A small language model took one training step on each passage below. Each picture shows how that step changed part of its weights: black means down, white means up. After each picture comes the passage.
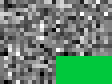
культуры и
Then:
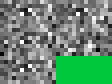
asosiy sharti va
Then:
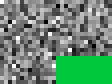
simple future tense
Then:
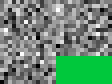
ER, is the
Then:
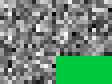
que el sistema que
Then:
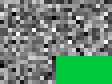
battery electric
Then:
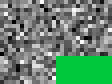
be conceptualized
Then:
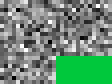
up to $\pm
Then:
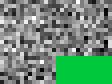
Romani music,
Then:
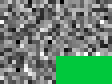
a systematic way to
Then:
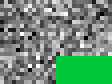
uma ferramenta que
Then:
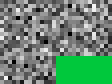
groin infections and
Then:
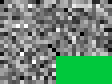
organize their leisure
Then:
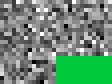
one of the modes of
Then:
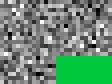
as major discussion across
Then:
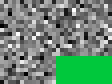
is taken, is water
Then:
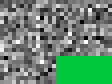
patients. Radiological
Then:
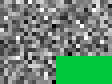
can be contacted for
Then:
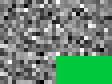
the structure of the scale
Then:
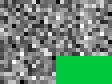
are obtained by rotating
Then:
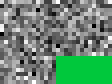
Quantidade de
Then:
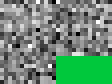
outlining the elements
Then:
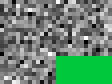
method of data collection.
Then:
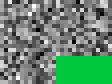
маданият ва
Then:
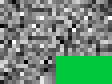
o‘z ichiga
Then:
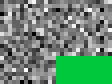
rates of 3% at
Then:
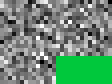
una transformación en las
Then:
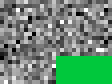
cell formwork C.
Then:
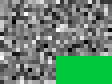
propostas para um
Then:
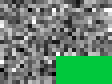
pada tanggal 11
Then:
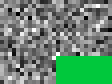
When there is no
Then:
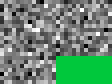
THE ECONOMY
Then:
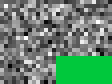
the inhabitants
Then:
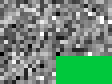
sociocultural skills.
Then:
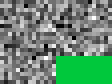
of the disease and is
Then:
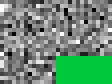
BCD, we
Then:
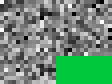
по охране
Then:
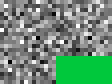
en este ámbito.
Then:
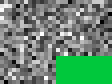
Freeman – Am
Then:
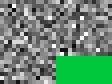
moslashuvi bilan
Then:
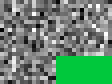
escolha anterior.*
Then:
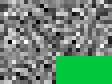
os trabalhos ou mesmo
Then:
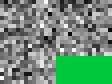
з розвитком
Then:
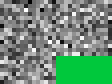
work, resulting in the
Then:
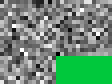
trained weights and
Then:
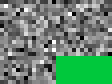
Shahrivar Mehr
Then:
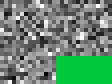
gene regulation is
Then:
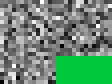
Distributed Acoustic
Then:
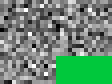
the case of volume
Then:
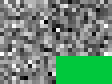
with imbibition rate
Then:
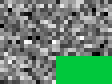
data scientist at the
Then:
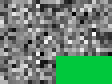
Н.А. На
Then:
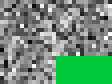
target compounds
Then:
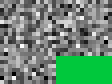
of their capacity to
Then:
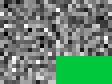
its competitiveness.
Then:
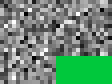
und Politik. -
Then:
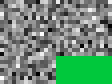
Ethical and legal
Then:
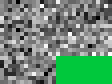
peoples in the
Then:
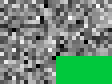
milliy bozor
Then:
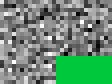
производства и
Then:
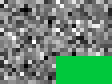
de verschillende
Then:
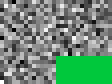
ongoing basis is
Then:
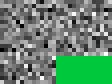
which shows a significant difference
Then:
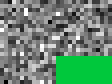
4'ü lise
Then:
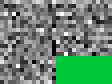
formas mais abertas
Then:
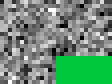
– **idrok va
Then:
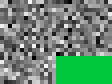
aspects in Section
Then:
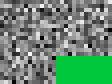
by a way of negative
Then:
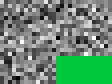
food systems framework
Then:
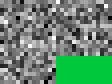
și preocuparea
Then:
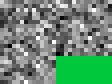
were sampled from several
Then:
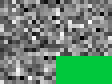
given fiscal
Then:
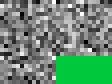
of nitrogen
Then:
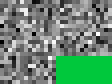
Chronicle of
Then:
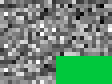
в статью 3
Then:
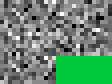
el funcionario de la
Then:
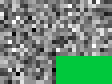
de jeunes,
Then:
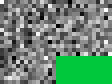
possibility to go
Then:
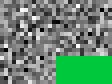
retreat made between
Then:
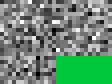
soft cheeses
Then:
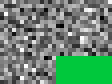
FIGURE 4
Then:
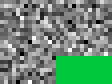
reduce building sector
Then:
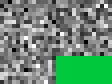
for reasons to
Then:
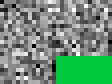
de división de
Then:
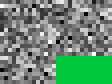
patients were studied in
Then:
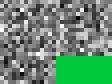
especialista avaliou
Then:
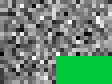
'me' that is
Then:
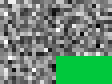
poderiam ir para o
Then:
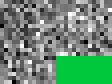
means to recycle
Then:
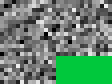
primary schools in
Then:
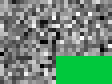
amalga oshirish
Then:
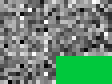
future ont en effet
